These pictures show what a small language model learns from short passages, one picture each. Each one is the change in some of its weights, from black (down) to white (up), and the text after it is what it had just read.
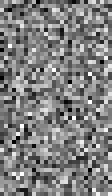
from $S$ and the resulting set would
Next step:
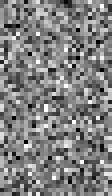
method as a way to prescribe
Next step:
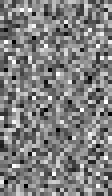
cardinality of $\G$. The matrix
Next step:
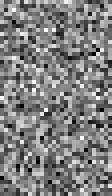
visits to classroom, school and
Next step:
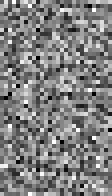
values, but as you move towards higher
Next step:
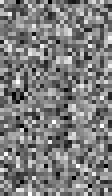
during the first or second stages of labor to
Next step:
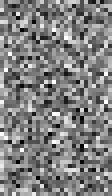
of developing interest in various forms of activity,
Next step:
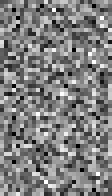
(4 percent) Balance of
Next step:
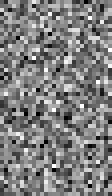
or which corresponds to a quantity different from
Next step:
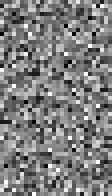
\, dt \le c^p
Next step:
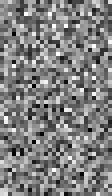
related to studying in abroad,
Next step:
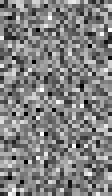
$a=0$, and similarly for
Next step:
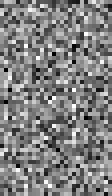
—Endangered Figures
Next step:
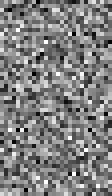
from $v_0$ and tend to
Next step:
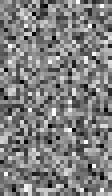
a plane-based combined criterion, where for
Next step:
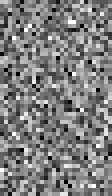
quantum physics for performing secure key
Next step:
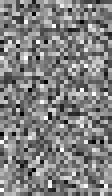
is observed in context dependent situation. They found
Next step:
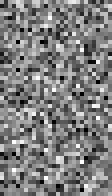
$A$ such that $$A \cdot
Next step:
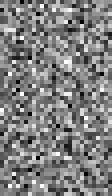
mitigating its impacts on students
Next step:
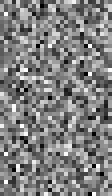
a one-way infinite path; its infinite
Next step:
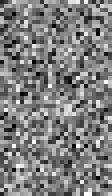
\widetilde{\Om} $ when $\varepsilon
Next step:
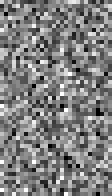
always at the center of what occurs in teaching
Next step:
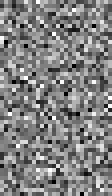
The dose-dependent inhibition of
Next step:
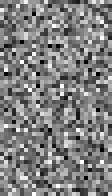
We consider a submatrix using only the ordered
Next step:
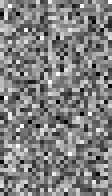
attacks. The simplest one is
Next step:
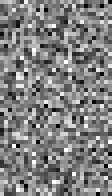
profitable combination between the harvesting frequency
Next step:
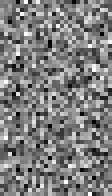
GCTDA\_TL, to solve
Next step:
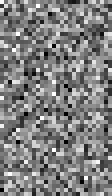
method is not limited to manual
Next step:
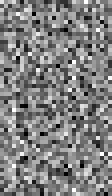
lead provider also indicates the accessibility status
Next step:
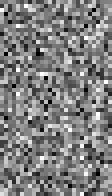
prove that the grading is strong. Let
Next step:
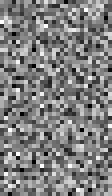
of isorhamnetin has
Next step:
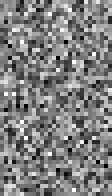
related to anti-corruption, these are
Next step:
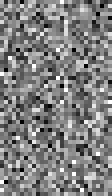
1+2\mm$. Suppose first that
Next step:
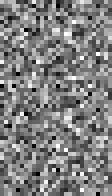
different opinions and cultural differences. Our study
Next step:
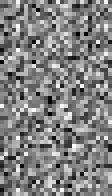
temperature than the required minimum temperature of the temperature
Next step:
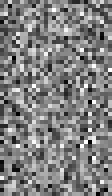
colour indicates a smooth road surface and this
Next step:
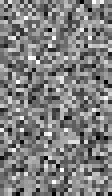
over some subuniverses, so we
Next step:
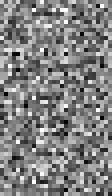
level. Authors are with
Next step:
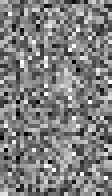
right skills, knowledge and attitudes
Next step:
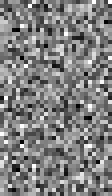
that confront 118 countries
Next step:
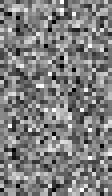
countries and temptation to relocate
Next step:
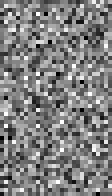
is compulsory for these three
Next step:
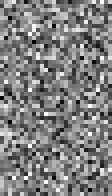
mirror that works as a
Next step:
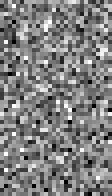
vector $\vec{M}^\theta =
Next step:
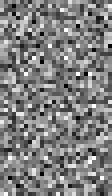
of the PWV could not only be
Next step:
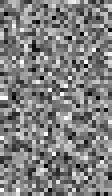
be inserted in the soil around
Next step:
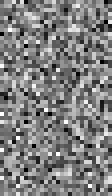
normal mice and those of treated
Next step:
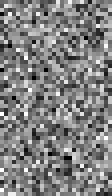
is the cause of problem). \ms
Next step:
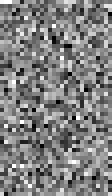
well defined for such values of $d$
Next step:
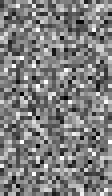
Kroenlein (Material
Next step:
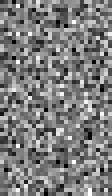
\q n\in {\Bbb
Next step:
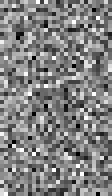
income Regarding household incomes,
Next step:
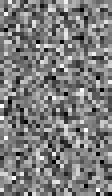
one's eyes*. 5.
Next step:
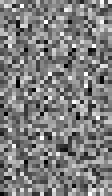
vegetarian and mixed diet status
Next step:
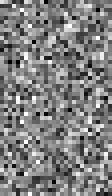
the issue of using impulsive voltages
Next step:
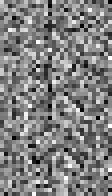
strains as biofertilizers
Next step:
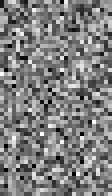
2$. Let $B$ be a positive
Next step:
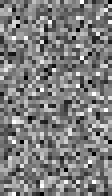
(JEV), dengue virus
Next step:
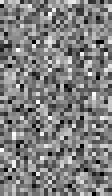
depend on metrics; and moreover the metric
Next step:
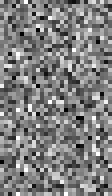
Sample Based on the results of testing the
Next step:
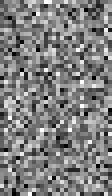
joined is flat. This is the case
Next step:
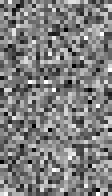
orientation, then was transferred towards the
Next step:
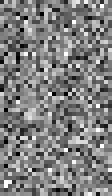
) .\end{equation} }
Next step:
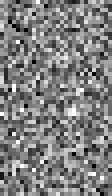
MUPPETS as part of the
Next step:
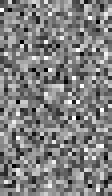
and $u\lambda$ are joined
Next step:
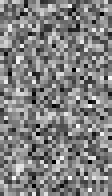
regard to jurisdictional
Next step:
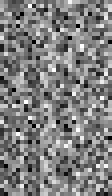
on the concrete under the axial
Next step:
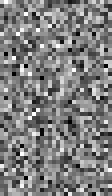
existing techniques, experience tells us that
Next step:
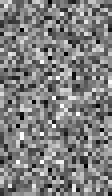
patient...". Consequently, the medical activity is
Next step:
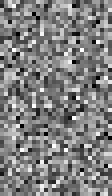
natural and artificial barriers. The functioning
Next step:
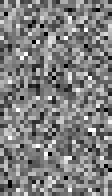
the proposed method, the circuit is
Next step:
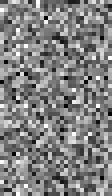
Evolution of Art Education in
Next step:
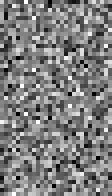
Further Research The selected panel data being effectively
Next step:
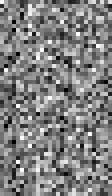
processes on the Bela via
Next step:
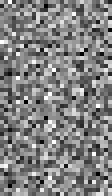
description, the statistical simulation of the simulator
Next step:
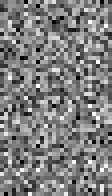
diabetes mellitus
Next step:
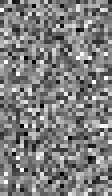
and Chijoriga, 2009 states
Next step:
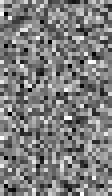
Furthermore, Table 3, reports that a unit
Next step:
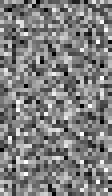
from a Riemannian manifold to a Hermitian manifold
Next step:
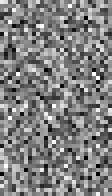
tensor product, wreath product of the
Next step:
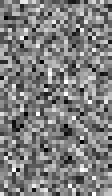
Table: Distribution of responses to
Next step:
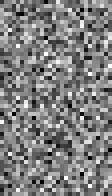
courts and the authors of the
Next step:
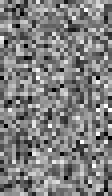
The fundamental concept of the AFSA is to
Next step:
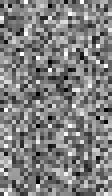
Partnerships in the context of
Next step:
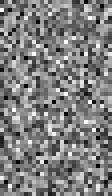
and be free and satisfied. Underlying this
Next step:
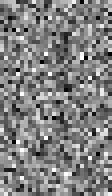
different aspects of a criminal group,
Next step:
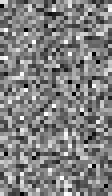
term-by-term supplies at length
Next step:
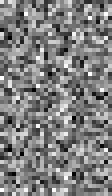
impact and reduced quality of life for
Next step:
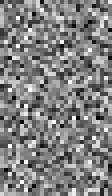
F_n(M) \quad
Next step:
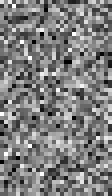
uniqueness, making the differentiation possible. From
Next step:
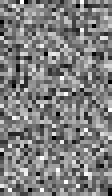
i.e., once occurred it will
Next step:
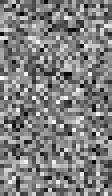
**code of conducts** to
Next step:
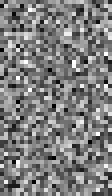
section, the lower bound on the density is
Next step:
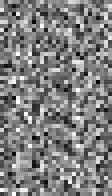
of the mathematical modeling for dynamics of
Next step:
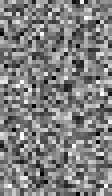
in a design's functionality, by
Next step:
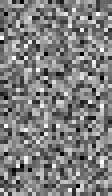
drying which includes sun and oven
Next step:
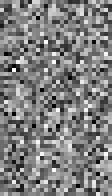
its turn, Bisection works better then
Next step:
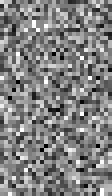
annum at watercourse head is
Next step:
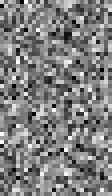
dependence of majorants in a priori estimates
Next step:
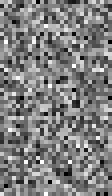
parts can be marked on the band with
